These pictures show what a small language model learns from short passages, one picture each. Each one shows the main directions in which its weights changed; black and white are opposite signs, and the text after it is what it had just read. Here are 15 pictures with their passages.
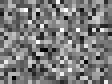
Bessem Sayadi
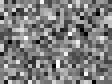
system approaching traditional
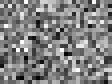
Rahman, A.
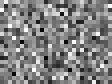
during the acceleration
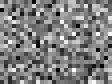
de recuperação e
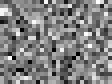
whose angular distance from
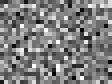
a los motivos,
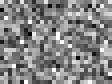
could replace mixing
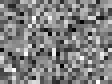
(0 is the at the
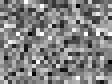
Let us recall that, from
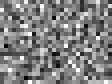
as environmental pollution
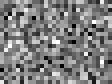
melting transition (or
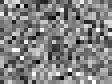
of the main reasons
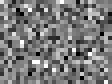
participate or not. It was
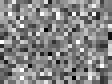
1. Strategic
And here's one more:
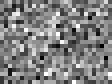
a link in the network,
